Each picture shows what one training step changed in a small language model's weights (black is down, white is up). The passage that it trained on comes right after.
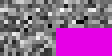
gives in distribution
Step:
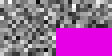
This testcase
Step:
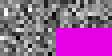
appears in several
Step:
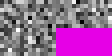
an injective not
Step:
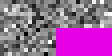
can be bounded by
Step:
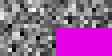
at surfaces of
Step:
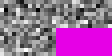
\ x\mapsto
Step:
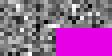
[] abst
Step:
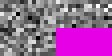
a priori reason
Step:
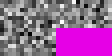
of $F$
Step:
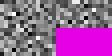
random points in
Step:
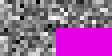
constant $C$.
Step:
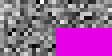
derivations on several
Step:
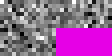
local solutions. The
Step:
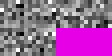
of two functions and
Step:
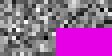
Problem Set
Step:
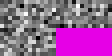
a clearly
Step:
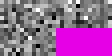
three edges, which
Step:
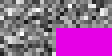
number of the functional
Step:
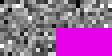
left hand side is
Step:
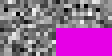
for suitably
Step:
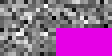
condition is given in
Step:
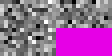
explores a
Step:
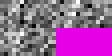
which is a model
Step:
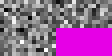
the energy preserving
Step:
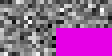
in the initial
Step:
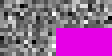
{The notion of
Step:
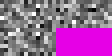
belong to the
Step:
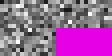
graph c) is
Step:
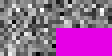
investigate the
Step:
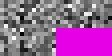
from which the roots
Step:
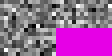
representation and let
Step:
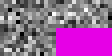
linear time-invariant
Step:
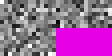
family. \par
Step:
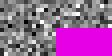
occurrence of
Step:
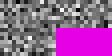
character table of
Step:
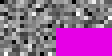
As a consequence,
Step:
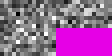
as well as
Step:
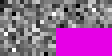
evaluation map)
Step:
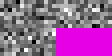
we experimented two
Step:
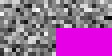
as matrix potentials
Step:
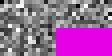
an isolated
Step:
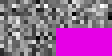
than all previous values
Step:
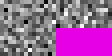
achieved in the
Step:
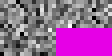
We focus here
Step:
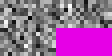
Corollary 1,
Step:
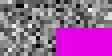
these slice functions
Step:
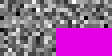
the first equality in
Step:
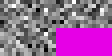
not the case,
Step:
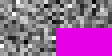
be the left-
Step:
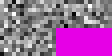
path coefficients, so
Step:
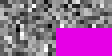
coefficients modulo numerical
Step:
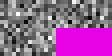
CPU time
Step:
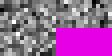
are not discussing
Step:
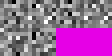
. \] For all
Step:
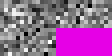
connected can be
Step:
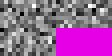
receive the
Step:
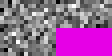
is the unique up
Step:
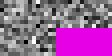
we calculate the
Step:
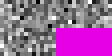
s$. Assume that
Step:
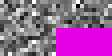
TM \oplus
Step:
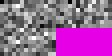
is defined as
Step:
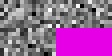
mechanics in
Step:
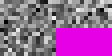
the affect
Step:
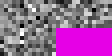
a Gaussian function of
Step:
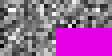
methodology for
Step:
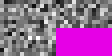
the Laplacian
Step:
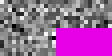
of a side.
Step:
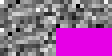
We shall always use
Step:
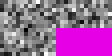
by setting}
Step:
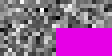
the probability for information
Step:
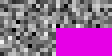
Now we define the
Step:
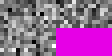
the previous lemma,
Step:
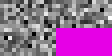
and Uber,
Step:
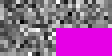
free HT
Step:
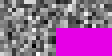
for an arbitrary integer
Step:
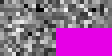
this fit should
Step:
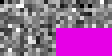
an isometric cover
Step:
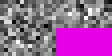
considered the effect
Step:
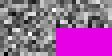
result on periodic
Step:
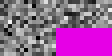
small action on a
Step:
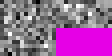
be expressed using
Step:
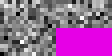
onto, then the
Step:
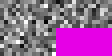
the proof of
